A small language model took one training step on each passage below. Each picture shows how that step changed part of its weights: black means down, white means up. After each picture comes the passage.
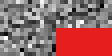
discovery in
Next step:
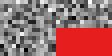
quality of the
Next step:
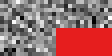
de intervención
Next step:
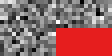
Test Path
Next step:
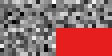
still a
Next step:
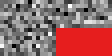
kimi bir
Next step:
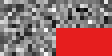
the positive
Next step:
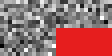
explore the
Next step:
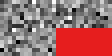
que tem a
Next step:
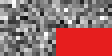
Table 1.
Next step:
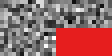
in het
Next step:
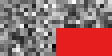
explicado por
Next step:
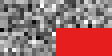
achieve its
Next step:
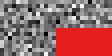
studies of the
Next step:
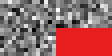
- centre
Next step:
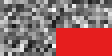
the number in
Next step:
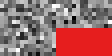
one of the most
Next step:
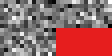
loss of water
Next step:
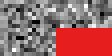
its alloys
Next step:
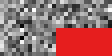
the trial
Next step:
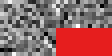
China in the
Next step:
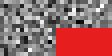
of poverty
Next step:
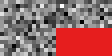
choice of
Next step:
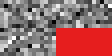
input and
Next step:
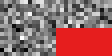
it is not all
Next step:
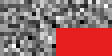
taking into
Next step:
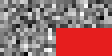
on services in
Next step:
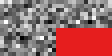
objects which
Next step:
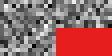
di Alois
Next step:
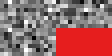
30 participants
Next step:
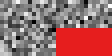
promoção da
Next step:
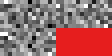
This is in
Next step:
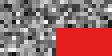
the participating
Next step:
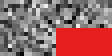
va bolalar
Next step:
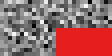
difference of
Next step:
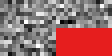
virus from
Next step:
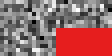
applications which can
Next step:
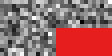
are very
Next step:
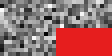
referencia se
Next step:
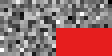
parceria entre
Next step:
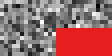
characterized by
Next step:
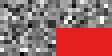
in graphene
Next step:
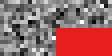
plants which could
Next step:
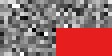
Rates (to
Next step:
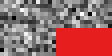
merely for
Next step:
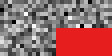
lalo na
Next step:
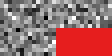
J., et
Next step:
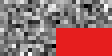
provides a more
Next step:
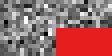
validity and
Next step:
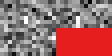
the verse
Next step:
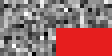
as well the result
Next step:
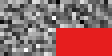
unit. The
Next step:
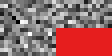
anant tots
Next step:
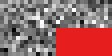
delivery system
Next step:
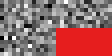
Consent for
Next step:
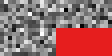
by the following
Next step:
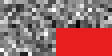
the proposed
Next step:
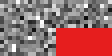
del ensayo
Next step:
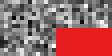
plant yield
